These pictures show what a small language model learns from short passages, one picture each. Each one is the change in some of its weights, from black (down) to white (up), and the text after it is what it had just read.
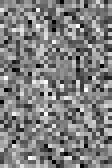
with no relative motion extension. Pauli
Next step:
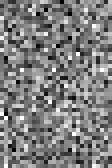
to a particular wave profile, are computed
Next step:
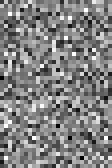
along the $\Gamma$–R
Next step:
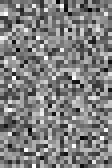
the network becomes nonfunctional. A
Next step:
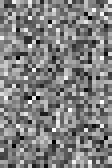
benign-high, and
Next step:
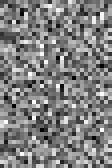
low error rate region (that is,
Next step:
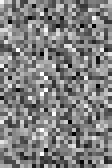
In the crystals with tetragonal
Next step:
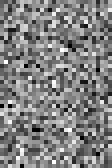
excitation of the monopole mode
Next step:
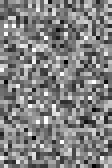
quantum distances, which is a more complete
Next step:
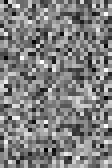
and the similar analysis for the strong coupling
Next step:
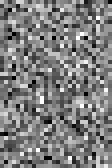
\section*{Acknowledgments} \else
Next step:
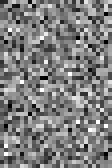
\item Output feature vector
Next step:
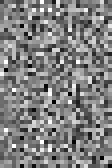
concurrency control that
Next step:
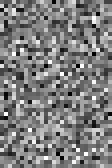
history of deployed code versions &
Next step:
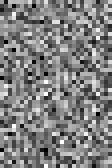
see which one is more suitable for calculating
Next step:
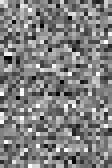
the modes are equally squeezed $(\delta
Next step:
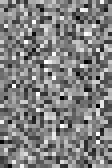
S}{\partial t} +
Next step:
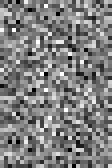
equ. about r}) takes the
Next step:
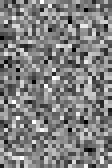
further assume that the torus splits
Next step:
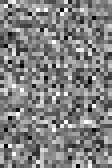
coefficient between progression-free and overall
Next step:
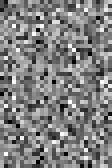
not allow for wormholes with
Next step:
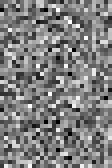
the higher derivative version of the theory.
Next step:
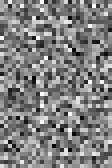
volatility clustering. The parameters have
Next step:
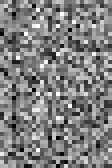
In order to estimate residual background the experimental
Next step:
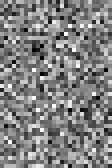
the internal extinction in F148W
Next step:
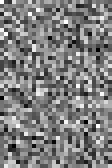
discussion. \par The gauge bosons consist
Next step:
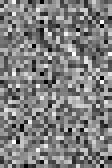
the Ly$\alpha$ line,
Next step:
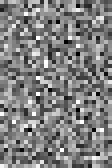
fake non-existing attributes and
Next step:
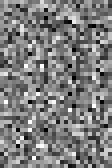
of relaxation times. The model describes
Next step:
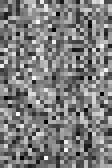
for $p$-dimensional objects. In
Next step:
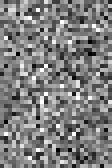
is a dimensionless Lorentz-violating
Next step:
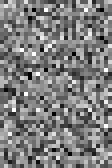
bars here and in the following figures indicate
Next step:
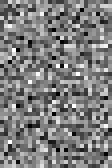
the Fourier domain implementation of these methods,
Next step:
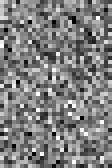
as is realistic. Our model also
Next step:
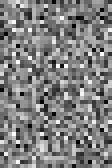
reproduce both types of data. The measurements
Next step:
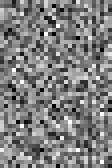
$^{136}$Xe decay to the
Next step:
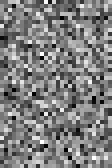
single exponential process lacking significant trapped
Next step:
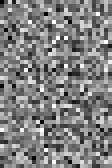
of the respective average line profiles (see
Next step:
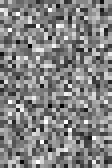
gradual decline from $\sim
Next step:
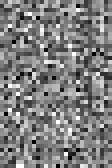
Hirota bilinear formulation
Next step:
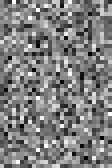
<- matrix(NA, N,
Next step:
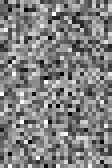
in the vacuum $v$ plays an
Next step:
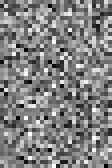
lead to a decreasing observed fraction of
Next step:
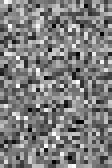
the kink is reflected for all
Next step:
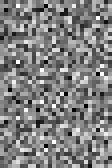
looking at the precise mathematical assumptions on
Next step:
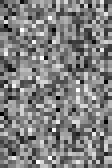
and zero, respectively, for all distributions
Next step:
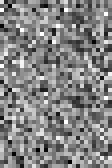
and the modified mass $M$ and
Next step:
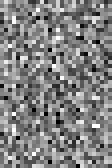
redistributing heat and
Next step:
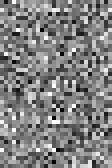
by isolated and binary pulsars
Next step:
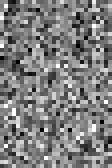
complete set of astrometry that will
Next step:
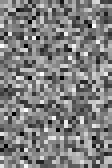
proceed to summarize the key findings of
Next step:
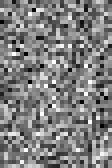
perpendicular to $\bm{d}$ generate
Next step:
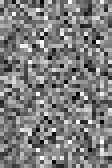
$\lambda \ FNR \sim
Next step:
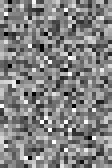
can deconstruct a
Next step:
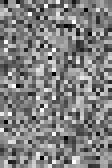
previous one. **Fig. 2.
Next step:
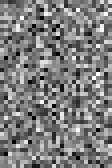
(first line) \be \hat
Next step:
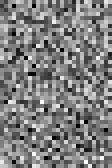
observational work see e.g.,
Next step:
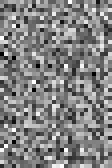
diverse forms determined by the accretion rate of
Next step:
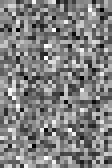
system and the apparatus.
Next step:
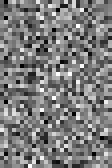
in Section \ref{conclusions},
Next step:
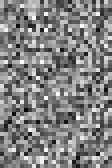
development of superconducting qubits and related
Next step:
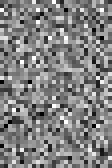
typically at $z \sim
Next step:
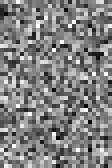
region, understand its closeness to the
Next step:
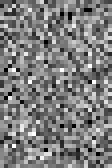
we obtain \begin{equation}
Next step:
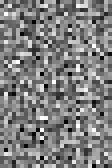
Osservatorio Astronomico
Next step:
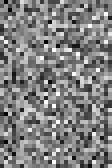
of the outer part of the
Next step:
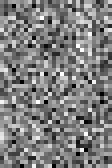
out see e.g.,
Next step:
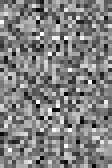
regions; Walsh et al.
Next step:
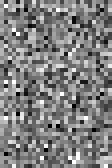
this method to modern DFT and particularly
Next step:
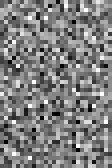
line-of-sight extinction.
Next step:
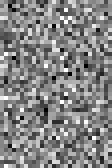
what is currently known about the structure of
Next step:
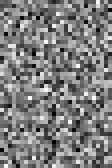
universe. For example, the parameters such
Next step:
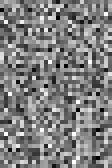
crucial for the description of non-forward
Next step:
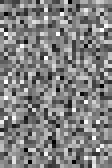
phase-space $\mathbf{\Gamma
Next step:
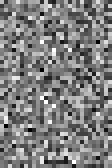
with the intuition that the rapidly
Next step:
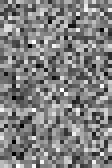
the first three energy bins from
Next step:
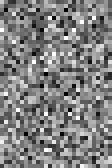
systemic response by coupling a 0D
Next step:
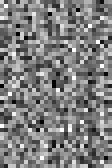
$I_i$ as input and
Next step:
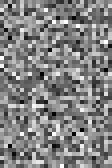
of the superconducting parameters such as the
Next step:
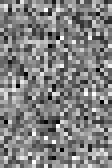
creation of entanglement between a microscopic and a
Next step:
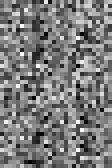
Alternative Solution}.
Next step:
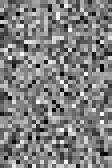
Gaussian curvature $K\approx 0$
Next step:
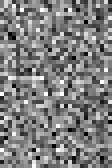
being the spectral parameters. For $W
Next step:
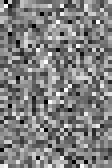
71\% of respondents
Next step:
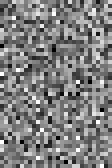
be extended to non-local models as
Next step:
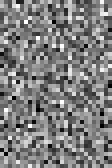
limit $L\rightarrow\infty$
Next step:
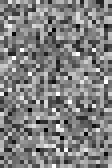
the ultra-high vacuum conditions of a
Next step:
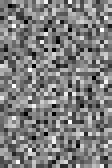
Markov chain. Informally, by
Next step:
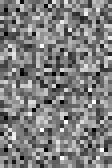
set theory, because knowing all the
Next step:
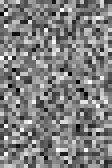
Solutions} The magnetic clouds expand
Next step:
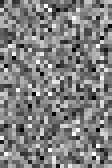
precise experimental data. We have performed the
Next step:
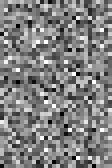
is contaminated by the
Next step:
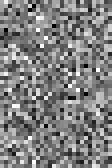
only capture this complexity in a numerical simulation
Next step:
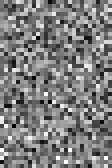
kinematic considerations. However, in the
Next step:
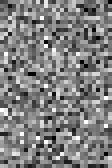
assumption that the underlying dynamics follow geometric
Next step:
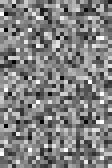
shown here because out of scale). The
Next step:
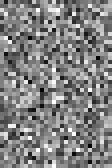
behind the shell; cf.
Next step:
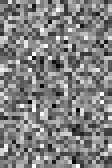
the increase in atomic density. The opposite
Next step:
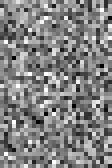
decreased with the increase of
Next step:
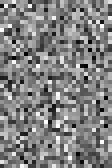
N$ }, \ee and hence
